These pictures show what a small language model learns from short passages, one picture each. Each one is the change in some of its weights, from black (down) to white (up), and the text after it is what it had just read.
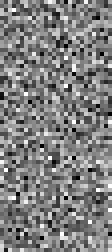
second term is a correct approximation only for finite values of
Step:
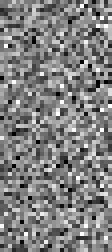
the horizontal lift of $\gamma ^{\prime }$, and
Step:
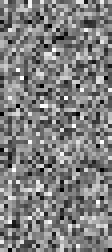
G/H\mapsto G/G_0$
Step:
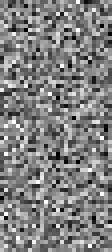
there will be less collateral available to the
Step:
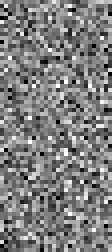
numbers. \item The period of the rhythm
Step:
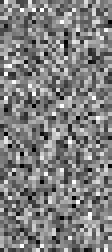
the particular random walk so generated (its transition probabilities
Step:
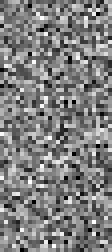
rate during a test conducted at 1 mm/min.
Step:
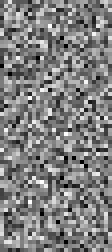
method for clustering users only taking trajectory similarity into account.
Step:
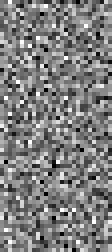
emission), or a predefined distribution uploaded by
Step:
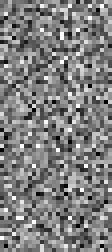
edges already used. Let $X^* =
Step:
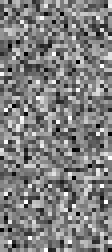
The most striking feature is the formation of an
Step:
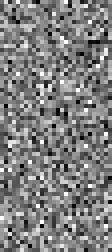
approach involves the use of flexible cables composed of
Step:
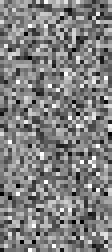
$\sqrt{t}$ are non-decreasing,
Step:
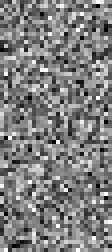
damping setups, varying the feedback gains
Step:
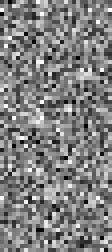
the potential and thereby obtain an anthropic constraint ---
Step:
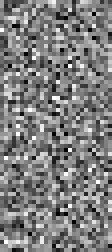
valid for uniform radial distribution. On the other hand,
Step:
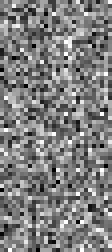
have expanded the electrostatic potential in M
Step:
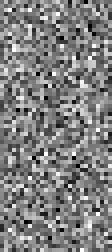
first researches of a subject have long history and
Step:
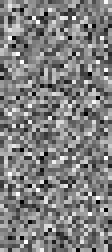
on a logarithmic scale, a threshold energy dependence of
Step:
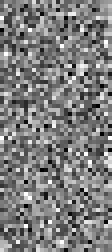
denoting $\eta_k(r)$ as
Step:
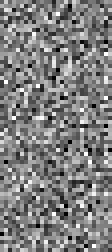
time series, and can be modeled as in
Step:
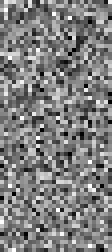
$\nu\leq\co$, the existence of a
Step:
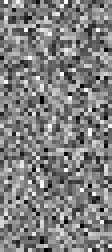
is the particle kinetic temperature, $Q$ is the
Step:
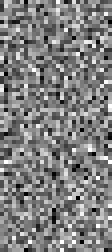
contain information about which action attains the minimum.
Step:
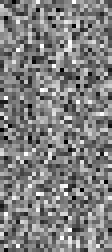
I$. \smallskip \noindent Let $I =
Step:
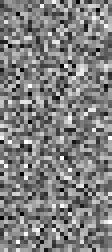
integral is very simple. When $\L$ is
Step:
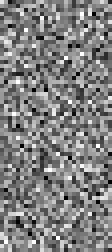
direction, while the Amp\`ere equation
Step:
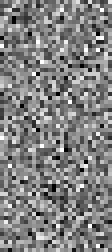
of the closed polydisk. If $D$
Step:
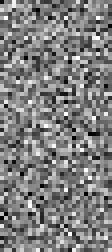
magnets–the exact choice depends on the
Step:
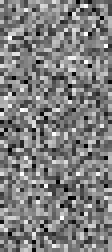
to preserve the structure. According to the concept of
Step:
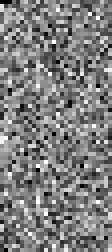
treat the incompressibility method in their introduction to
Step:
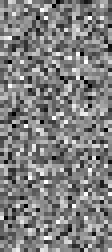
in bounded domains, we give an underestimate for
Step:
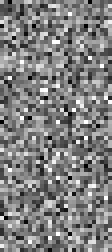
introduced. The Laplace operator on functions on
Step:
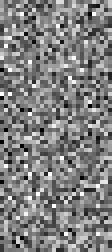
the subsets of $\bf W$ and associate each
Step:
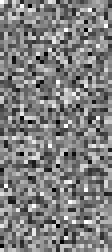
Lemma 2.2(b), this is the same
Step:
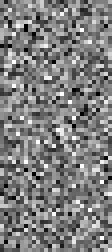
and the chlorides in determining the features in
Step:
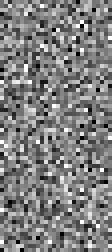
undetermined and for its further specification it
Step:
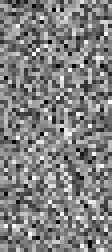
$S_{4}$ belongs to the shorter
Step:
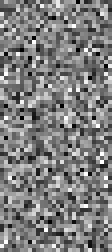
28\%$ chance to occur. Finally, combining all
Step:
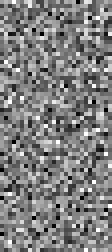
0}$), we {\bf ask} what is
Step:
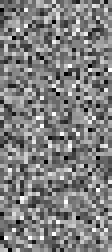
was available. These results provide strong support for our hypothesis
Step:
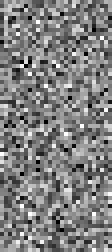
a piecewise Euclidean surface, this gives a natural
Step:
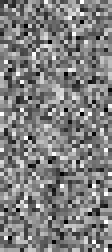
$R(U)$ is already a group, we
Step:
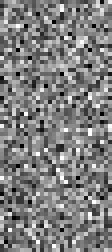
where $\Delta$ is the spin splitting of the electron
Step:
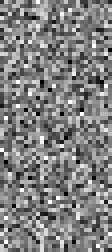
except the $u$-th round, and the states
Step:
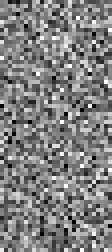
theory, Adams spectral sequence for the stable homotopy of
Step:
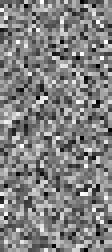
in particle energy. For example, in the experiment
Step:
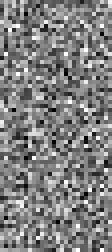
complete for the energy range -2 eV $<$
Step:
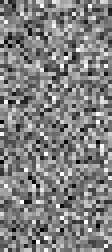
are not absolute Galois groups. We also demonstrate that the
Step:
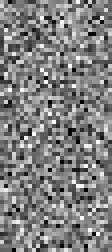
K$, for which there exists an element $g
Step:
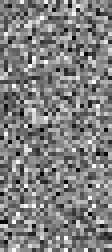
{Zar\'and}},\ }\bibfield {title}
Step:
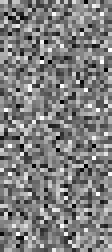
demonstrate the effectiveness and reliability of our approach.
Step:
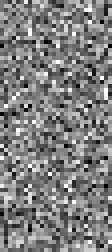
\\ &= \lim_{n\rightarrow\infty}
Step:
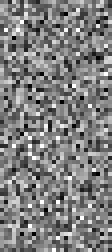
is much suppressed whereas WISEA
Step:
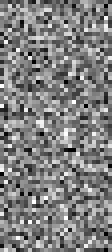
= \deg \overline{\pi(C)}$ and
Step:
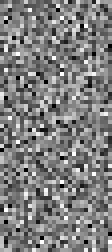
just a von Neumann algebra which is both a factor
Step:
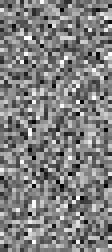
controls the DC power supply to supply power
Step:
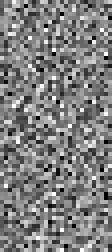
which their true degrees are less than the degrees of some
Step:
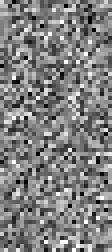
and natural both in mesoscopic physics settings,
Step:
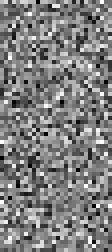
of size $1 \times n$, we obtain a
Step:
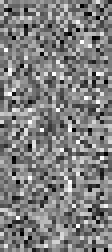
ab$^{-1}$ of integrated luminosity. Further, we
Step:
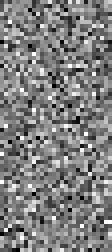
other modes of deformation, twist is the easiest
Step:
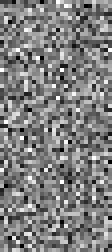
corresponding ACFs and DCs of the
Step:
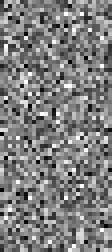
an invariant curve $\widetilde{\Gamma}$ surrounding
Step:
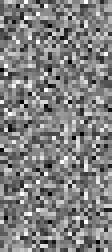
mass lenses separated by $1.0
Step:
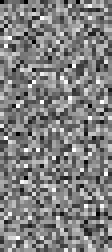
the bin $B_j$. Setting $f
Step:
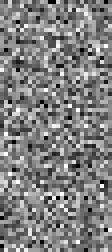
create 15-minute averaged values of various variables
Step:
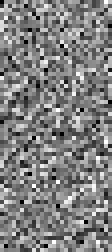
in the $ZZ$ process. The rest of the
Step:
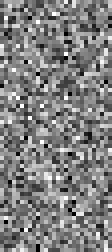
a closed normal subgroup $H \subseteq G$ such
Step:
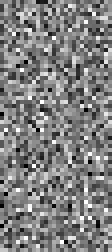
$f$ in the inner step and updating
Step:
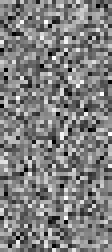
elements of the Cuntz-Pimsner algebra
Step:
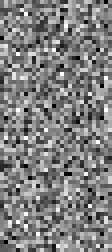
object of \PN is isomorphic to one where
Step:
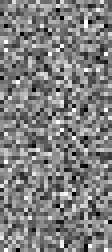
National University of Defense Technology,
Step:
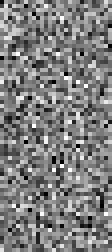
in the past what you are proposing
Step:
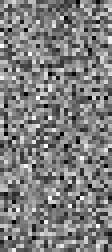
\langle c_* \rangle$ for all
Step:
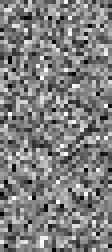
displacements sampled from a normal distribution with standard deviation
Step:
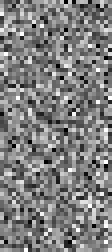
interval) and fitting the resulting Fowler plot.
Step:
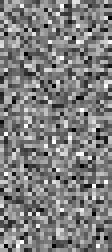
experiments that progressively analyze execution strategy,
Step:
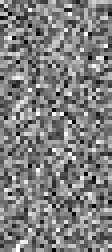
to horizontal section. \vskip 0.25cm
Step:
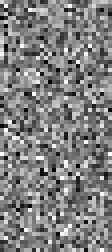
infinite dimensional linear program. \section{Coupling
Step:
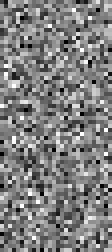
from adversarially training algorithms to expose the
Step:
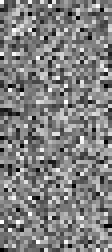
with the Tayler instability, using
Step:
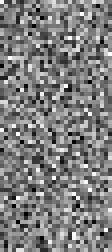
homomorphism $(i,M)$, by hypothesis, is an
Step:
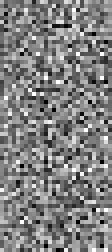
Department of Mathematical Sciences, \\ University of
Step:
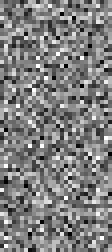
dimer coverings, and the effective Hamiltonian obtained
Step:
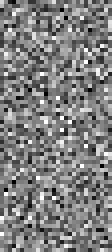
α and are relatively insensitive to the
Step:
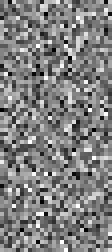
product $n$ is $v_n$. The
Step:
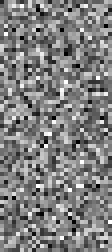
and $K$-equivariantly isometric to a product
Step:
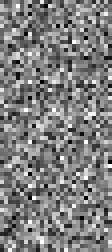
taking into account their role in description of physical phenomena
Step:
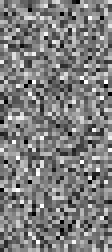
important. It shows clearly that the coherent absorption of
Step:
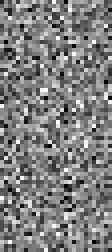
polynomial fit. The rotational part of the
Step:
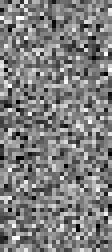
\label{ur21} \end{equation}
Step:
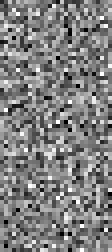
signal from the $D^+_{s1}
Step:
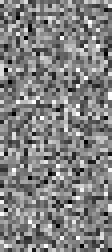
\to \infty$} \end{equation} with
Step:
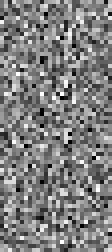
similar effect. The spatial distribution of SiO,
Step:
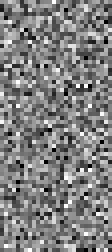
realistic contents and more diverse distortions for
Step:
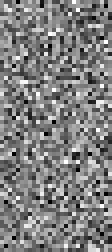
dataset contains more than one template and is therefore
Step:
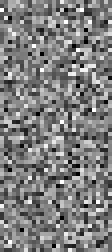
parameter. As shown by Trujillo
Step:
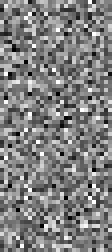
brevity, we denote the GSP of
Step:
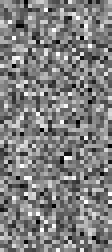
has been observed in dipolar BEC
